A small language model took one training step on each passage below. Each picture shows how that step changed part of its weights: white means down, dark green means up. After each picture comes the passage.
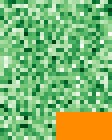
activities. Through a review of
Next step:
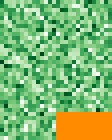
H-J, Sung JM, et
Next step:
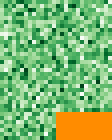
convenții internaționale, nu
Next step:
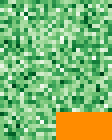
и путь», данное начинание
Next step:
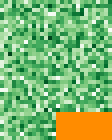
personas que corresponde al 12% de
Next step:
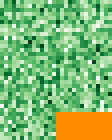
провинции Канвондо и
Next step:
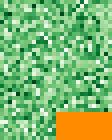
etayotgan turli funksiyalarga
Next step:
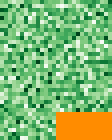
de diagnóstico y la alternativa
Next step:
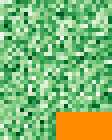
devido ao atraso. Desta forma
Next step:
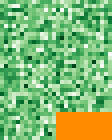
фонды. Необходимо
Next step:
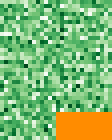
que deben poseer de manera general
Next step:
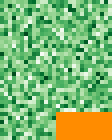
por meio de exemplos práticos
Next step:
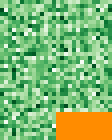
nisbati 0,82 ni tashkil
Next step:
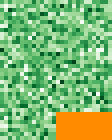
e quantitativa das dificuldades
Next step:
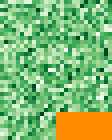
ARIE, também existem dois
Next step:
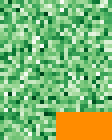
інтеграції в новий соціальний
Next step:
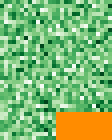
a permissão da prefeitura para
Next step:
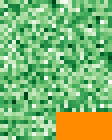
технологии, диалоговые
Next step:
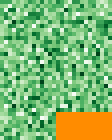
di vista ambientale e sociale, con
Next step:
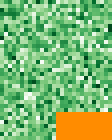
1-rasm. Amir Temur
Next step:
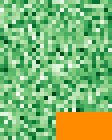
автоматичного розпізнавання
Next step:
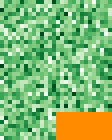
S.; Oliveira, M. A.
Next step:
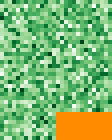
Ergashev, Ilhomjon
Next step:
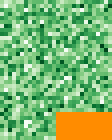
Universidade Federal Rural do Rio de
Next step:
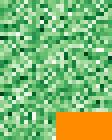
e traz diversos benefícios
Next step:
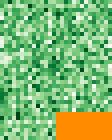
clinical algorithm is necessary to
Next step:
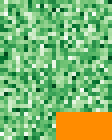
Psixologik-pedagogik atamalar
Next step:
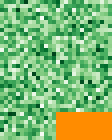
hình thực
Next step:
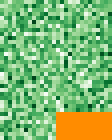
Consideramos que la metodología presentada
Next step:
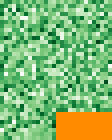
o'tkazish metodikasini yaratish borasida
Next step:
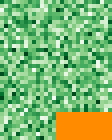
diagnosticul? - e. Ce
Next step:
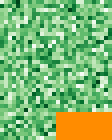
ese profesor virtual ideal.
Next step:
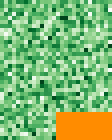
establece medidas cautelares que
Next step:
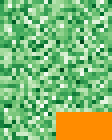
presentes e se contribuírem, tanto
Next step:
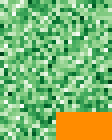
barabanga SMPL-5
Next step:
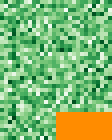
“Instruíndo aos alumnos en
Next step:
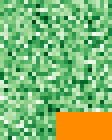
definicional. En el ámbito
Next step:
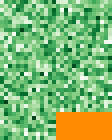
взаимодействия государственных
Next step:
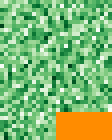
**Herkes ana baba
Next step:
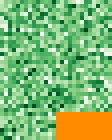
la figura 1 se pueden observar
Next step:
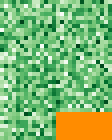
yaratadi. O'qituvchi ularning
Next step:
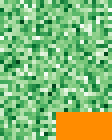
Management Science Base Scopus
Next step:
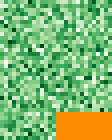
modo de ejemplo, mientras que
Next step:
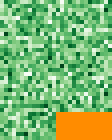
são substanciais. Fonte:
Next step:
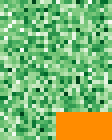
из народных говоров и
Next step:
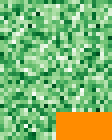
caracteriza uma Knowledge city
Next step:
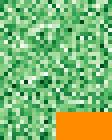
como a sede da ordem dos
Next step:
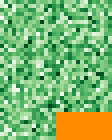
ortishi, axborot texnologiyalaridan
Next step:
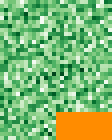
shu jihatdan o‘sha
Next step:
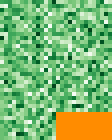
Tlata. Figure 6.
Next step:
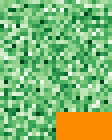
улыбкой. Если у
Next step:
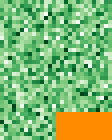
(muqobil) tibbiyotda ham
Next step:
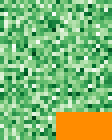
termo não é apenas, fazer
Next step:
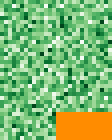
Mesela bu hediyeyle zaten
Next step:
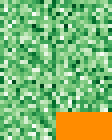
ular ta'lim va tarbiyaning
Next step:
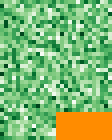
rendah, namun dari elevasi
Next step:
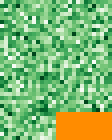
tomoni shundaki, muallif
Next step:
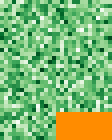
yi wa mahaifinsa
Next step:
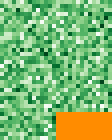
yang biasa, guru tidak
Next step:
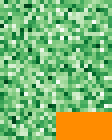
не затрагивающего.
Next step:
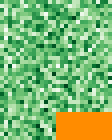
15 до 60 лет в Узбекистане
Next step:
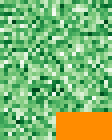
cultura de masas”**: Ediciones
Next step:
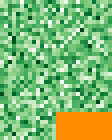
периода импортировать
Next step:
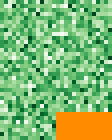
de la direction est stratégique pour
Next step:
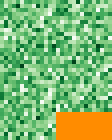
будинку, де можна б було
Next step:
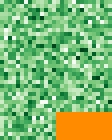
доопрацювання, змін та
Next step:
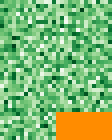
Падеревская М.И.**
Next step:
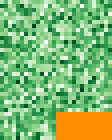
3 – Динамика показателей
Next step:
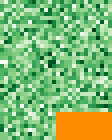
no mês junho de 2024. Com
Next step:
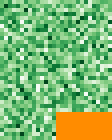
по науке и инновациям.
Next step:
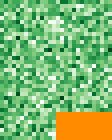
имеет альтернативный
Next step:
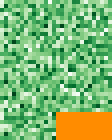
Н. Теплової та ін.
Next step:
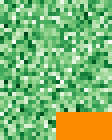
el virus que causa el
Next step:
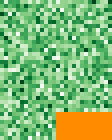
va tarbiyaviy ahamiyatga ega
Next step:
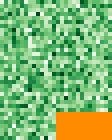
г. 8. Fazliyev, J.
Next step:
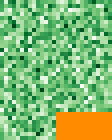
penting untuk mencapai tujuan
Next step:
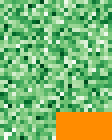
La figure ci-dessous
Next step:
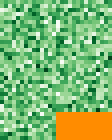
bajaron los del castillo, y
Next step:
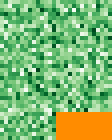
ravishda ishlab chiqilishi va
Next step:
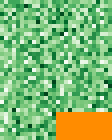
tarbiya va ta'lim jarayonlari
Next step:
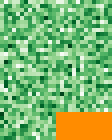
современные технологии, методика.
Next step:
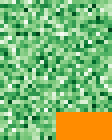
de manera integral. Acceso a
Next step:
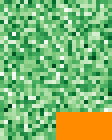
— bu nafaqat foyda
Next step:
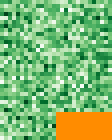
поточних технологій, зміна значення
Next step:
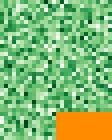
tett panaszt, mert
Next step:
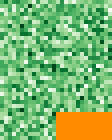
tutadi. "Qadriyat"
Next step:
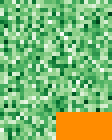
Volunteering // Heritage
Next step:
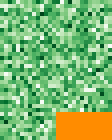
a história, o real e o
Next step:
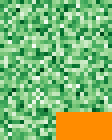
nie przyłgnie w
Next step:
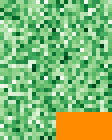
va stress omillariga bog'liq.
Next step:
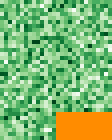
ikki hayit namozlari, ayollarga
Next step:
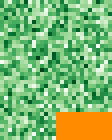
særligt træk
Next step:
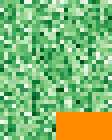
жүйелер (ГАЗ)
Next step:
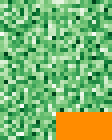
تضع أمام الأئمة
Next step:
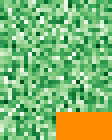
розташований на землях
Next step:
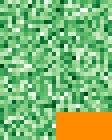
„Nem szerencsés és
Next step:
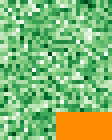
do Protocolo de Manejo de
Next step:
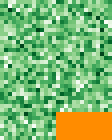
то же время возникает
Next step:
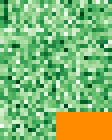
Lingkungan ya itu semua
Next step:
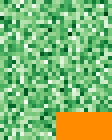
terbentuk secara acak, tidak
